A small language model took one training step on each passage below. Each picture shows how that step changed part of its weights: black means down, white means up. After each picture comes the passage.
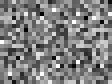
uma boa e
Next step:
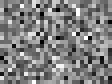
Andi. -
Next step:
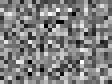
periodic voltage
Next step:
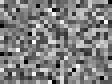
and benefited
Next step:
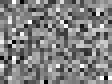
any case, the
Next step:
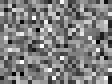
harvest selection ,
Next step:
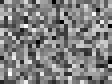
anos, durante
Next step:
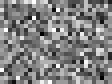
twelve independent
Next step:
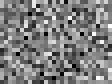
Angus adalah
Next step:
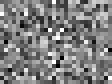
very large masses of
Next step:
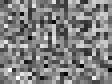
управления на
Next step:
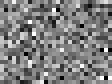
system, we found
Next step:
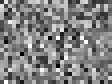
the slowdown parameter
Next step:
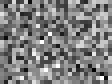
presented by $\delta
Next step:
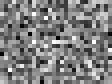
are independent and
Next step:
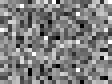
# define energy
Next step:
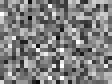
produced samples. In
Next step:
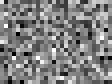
mudanças nas
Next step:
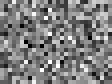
are described by
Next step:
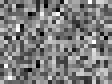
line (dashed
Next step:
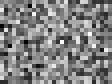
and it has the
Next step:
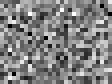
in fig.
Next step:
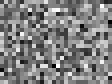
both axes
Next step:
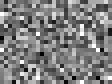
muhim hisoblanadi.
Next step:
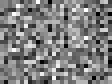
Park Y,
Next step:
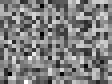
field as the
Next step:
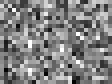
a trial
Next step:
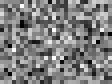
have allowed the first
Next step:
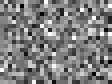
شد. این
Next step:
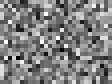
a parallel mechanism in
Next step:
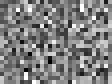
detectors. Here we
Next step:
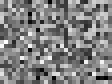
bir millatning
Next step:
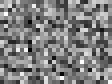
que la investigación
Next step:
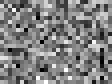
a de uma
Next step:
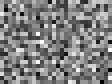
optimal value of
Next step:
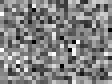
een afstand van
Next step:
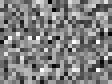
Ismail kizi
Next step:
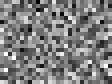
relación existente
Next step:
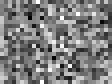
contenu en
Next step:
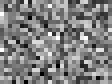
introduced to study
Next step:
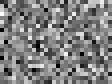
that the simple
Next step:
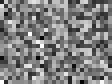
the atmosphere,
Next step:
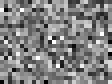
is inspired from
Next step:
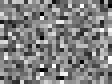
aspectos de sua
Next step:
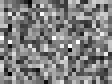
so that the
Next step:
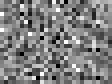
Such aplication can
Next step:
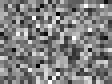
depth as indicated
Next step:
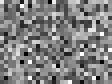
cross section, below
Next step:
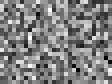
People across
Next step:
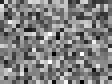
the role of
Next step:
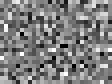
во сколько
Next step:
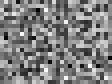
work is larger than
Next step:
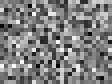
and localizing various
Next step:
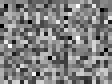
atamalar bilan
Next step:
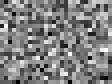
так і у
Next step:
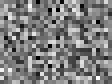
beamforming experiments
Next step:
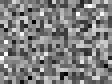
связи с
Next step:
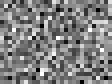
we deduce
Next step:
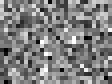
can be extracted
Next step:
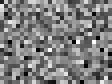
the form of the
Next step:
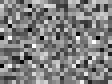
in Europa
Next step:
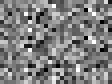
of Chinese
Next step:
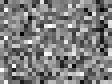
executada em
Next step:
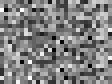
is observed, for
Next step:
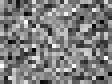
Resolution on the
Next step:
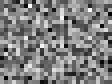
anglash jarayoniga
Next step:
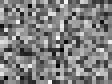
and communication likely
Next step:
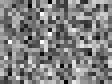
be written as the
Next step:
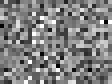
matrix, and
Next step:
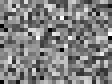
y Darling
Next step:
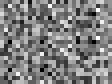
studied in the
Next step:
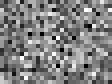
fluid movement and
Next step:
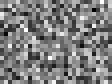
la comunidad.
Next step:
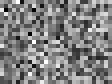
line and a
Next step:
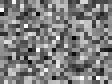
\item {\it
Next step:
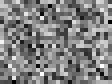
feito da
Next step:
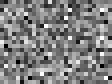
ulamolar va
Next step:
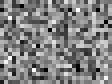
atender y
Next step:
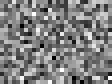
are set for
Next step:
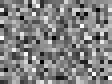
\right)$ and
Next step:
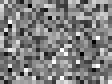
in the case of
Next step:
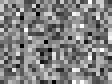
drawback of
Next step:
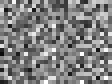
we can reach
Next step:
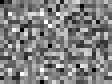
phase transition to quantum
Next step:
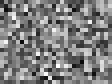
complicates its
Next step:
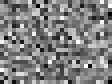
teniendo que
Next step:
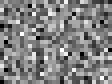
and the total charge
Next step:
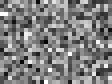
sociais. A
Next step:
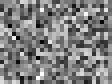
de francs
